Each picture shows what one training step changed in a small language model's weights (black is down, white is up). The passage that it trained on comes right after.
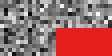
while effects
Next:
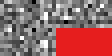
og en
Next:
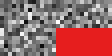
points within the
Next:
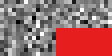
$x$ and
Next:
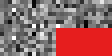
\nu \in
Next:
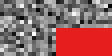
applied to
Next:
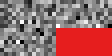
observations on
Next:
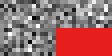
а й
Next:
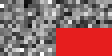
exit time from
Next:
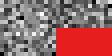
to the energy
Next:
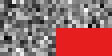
is, the
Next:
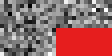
that eat
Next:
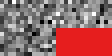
a subset of
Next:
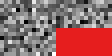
order. Consider
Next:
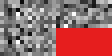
assuming that
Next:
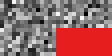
is considered as
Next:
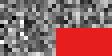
importance in
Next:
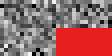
M$. Then,
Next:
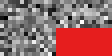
Por lo
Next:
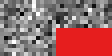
One of the
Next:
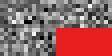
result was used to
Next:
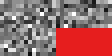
as they are
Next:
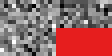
Thus, we
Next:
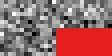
a weaker
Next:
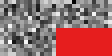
if and only if
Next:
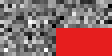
necessary condition
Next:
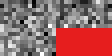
at zero can
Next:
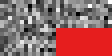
suppressed and
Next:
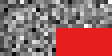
of solving
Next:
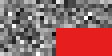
p$. Let
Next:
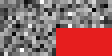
shape of
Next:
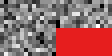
by the strong
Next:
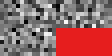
región sur
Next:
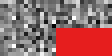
allows the
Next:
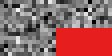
news is
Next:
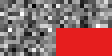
non profit
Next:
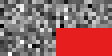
do Centro
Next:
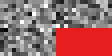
— Na
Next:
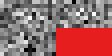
and finally
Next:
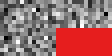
of the proton
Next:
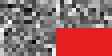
, \; there
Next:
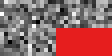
the current
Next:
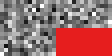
$A$ and
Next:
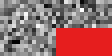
in both cases
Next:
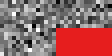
matrix A,
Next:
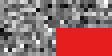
facet of
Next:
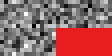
hand, if
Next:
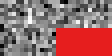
leads to
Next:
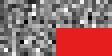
large $\beta$
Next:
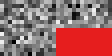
the exact
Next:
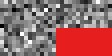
structures with
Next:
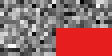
casi en
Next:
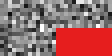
constrained to
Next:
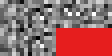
and\ \bibinfo
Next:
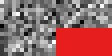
measured so that
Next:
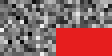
implies that
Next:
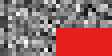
an equivalent
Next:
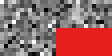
was similar as
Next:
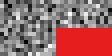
from $D$
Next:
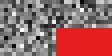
in terms of
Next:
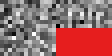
the initial
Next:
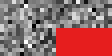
of Theorem 2,
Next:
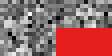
two variants
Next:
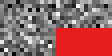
operator with
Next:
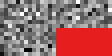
and the order of
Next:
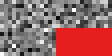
u = \omega
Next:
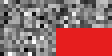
the union of
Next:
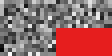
sample). We
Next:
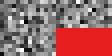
solution of the
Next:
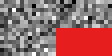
but open
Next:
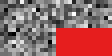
of about
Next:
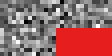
result follows by
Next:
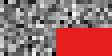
there are many
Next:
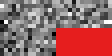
particle class and
